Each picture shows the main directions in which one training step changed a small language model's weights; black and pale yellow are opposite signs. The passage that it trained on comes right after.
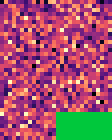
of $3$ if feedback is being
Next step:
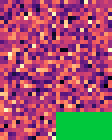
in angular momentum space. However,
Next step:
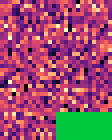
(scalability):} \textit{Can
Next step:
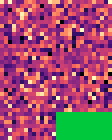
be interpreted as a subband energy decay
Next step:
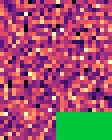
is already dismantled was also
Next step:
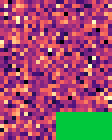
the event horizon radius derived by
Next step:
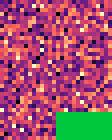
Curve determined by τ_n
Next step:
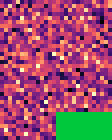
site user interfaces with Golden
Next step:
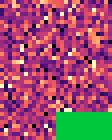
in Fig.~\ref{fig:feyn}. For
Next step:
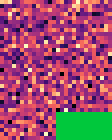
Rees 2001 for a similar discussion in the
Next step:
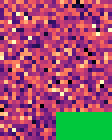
patients' epidemiological pattern of
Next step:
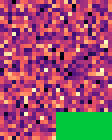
\text{ m}$. Taking into account the results
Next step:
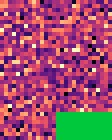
the CRP system as a viable and practical
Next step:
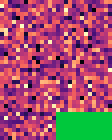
in managing inventory and supplies
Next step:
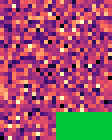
that they are HIV-positive may not
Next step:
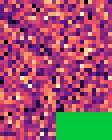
cell determine the performance of an array. A.
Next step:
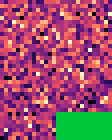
factor favors the photon modes with the same
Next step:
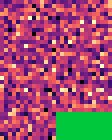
use in teaching?"*** The framework
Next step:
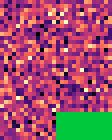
In this book chapter, we have shown
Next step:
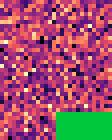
assisted technicolor model. Therefore the
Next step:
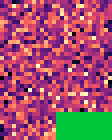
To avoid reverse battery
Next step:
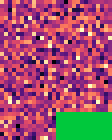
fields/information that you feel should be
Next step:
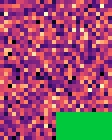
the end of this exercise, you will
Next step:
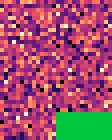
provided by formal institutions:
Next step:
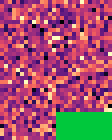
are worse than those of models constructed
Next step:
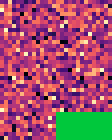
of the manuscript. Kavita
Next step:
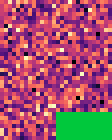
setup} \label{sec:setup}
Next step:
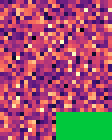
VES & PCI & RR &
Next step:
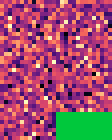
0)$. With this choice, the
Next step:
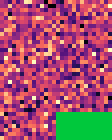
of the conventional healing length $\xi
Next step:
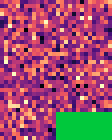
in triplets \be \widehat
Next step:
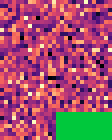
is critical for joint actions such as
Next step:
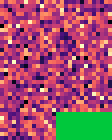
is calculated from the equation of motion of the
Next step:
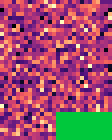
metal-poor (blue) groups
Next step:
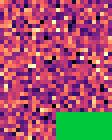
inspection). This deliverable
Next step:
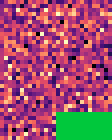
described by an exponential function $\sim
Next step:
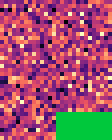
however, several drawbacks.
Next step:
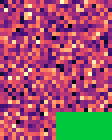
practical applications, an adequate portion
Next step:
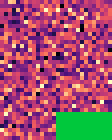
in particular, is an evolutionary method which has
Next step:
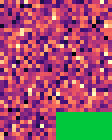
study} on a flagship Android
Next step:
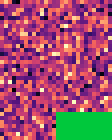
semimetal regime are shown in Fig.
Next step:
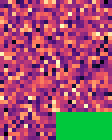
DDL framework. \subsection*{Step
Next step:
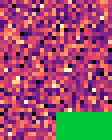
is shown in Fig.~\ref{fig1}
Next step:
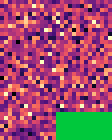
spin structures have so far been seldom
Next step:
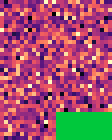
SDSS image of the region while the lower
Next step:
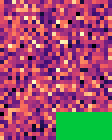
phase appearance between the paraelectric
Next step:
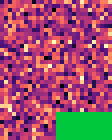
and K.I.; data curation,
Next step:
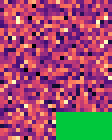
on their internal state using optical lattices with different
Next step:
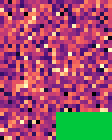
have invoked the approximation that the beam
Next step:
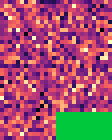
S-SvNS and the basic relations,
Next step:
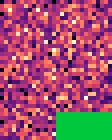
work, this LUT has represented a proposed
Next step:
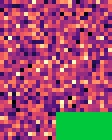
Education, Bauchi State,
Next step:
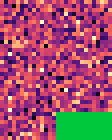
apply for dedicated technical support positions
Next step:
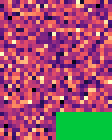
The reason for the discrepancy is
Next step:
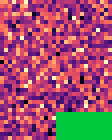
special or fine-tuned in the
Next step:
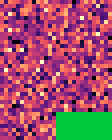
the $a_n$ coefficients describe the
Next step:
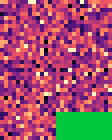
0.3 AU) from the Moon,
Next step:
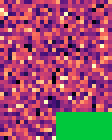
"CUPID" to symbolize our
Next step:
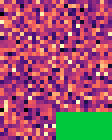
yolk peeled immediately after
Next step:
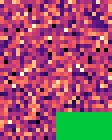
the relaxed unit cell, shows an direct
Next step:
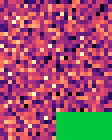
for these modes we have, \begin{equation}
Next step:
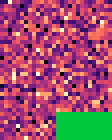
[6]. The dental subset of the
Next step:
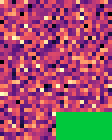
constructive definition of superstring theory.
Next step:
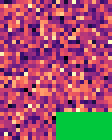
the Stokes I, Q, U, and
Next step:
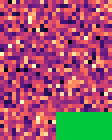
E and G with squared entries such that the
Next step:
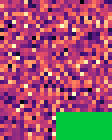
will definitely occur prior to the
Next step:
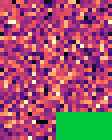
mm. Also it could carry a load
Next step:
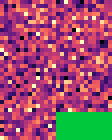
adequation with the reflexion regarding the
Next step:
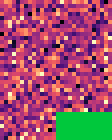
line vortical structure emerges near the
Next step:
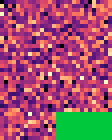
performed using the VASP code with the
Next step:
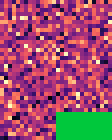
depending on audience (e.g.,
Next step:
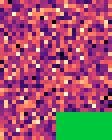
infrastructural facilities provided to
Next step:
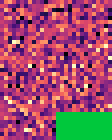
those works, one may expect that here,
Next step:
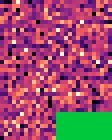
minimizing its effect on the RCP
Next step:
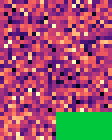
Benchmarks, Group
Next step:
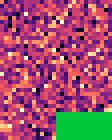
increasing incidence angle $\theta$,
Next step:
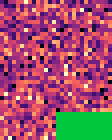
of the collected data indicates that the application of
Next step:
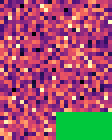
we find that the emergence of strong
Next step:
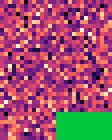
However, owing to the Ward
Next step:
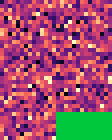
fall between the plasma and the probe:
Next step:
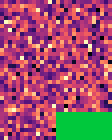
be two in the Co^{II},
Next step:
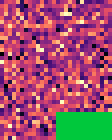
of the \emph{vanilla}
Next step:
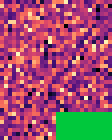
Litter (Mg/ha) Soil
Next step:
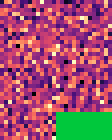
the "utility gap" identified in
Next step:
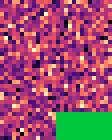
is absolutely immutable.
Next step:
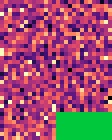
"starting" get printed out?
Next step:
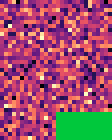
at low speeds. This will allow the
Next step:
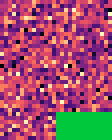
dose increases, suggesting that the
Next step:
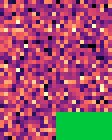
the process of selecting a choice among
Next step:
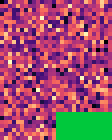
they support actively the dissemination of the
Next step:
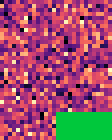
are observed furthest from the initial location of
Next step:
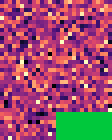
from the one-body charge and current
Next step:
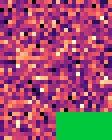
and legislature). According to
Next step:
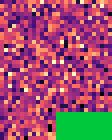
is \begin{equation} \Psi_{{\rm
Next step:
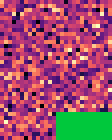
IRR 12% in Year 20 Project
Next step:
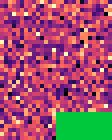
the lack of long-term field data and
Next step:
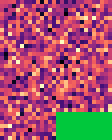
heavy ion collisions. We then
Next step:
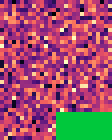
massive IIA. One can now
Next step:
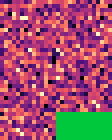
\caption{The \eM\ for the
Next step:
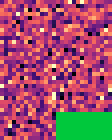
node representation learning. In this work, we consider
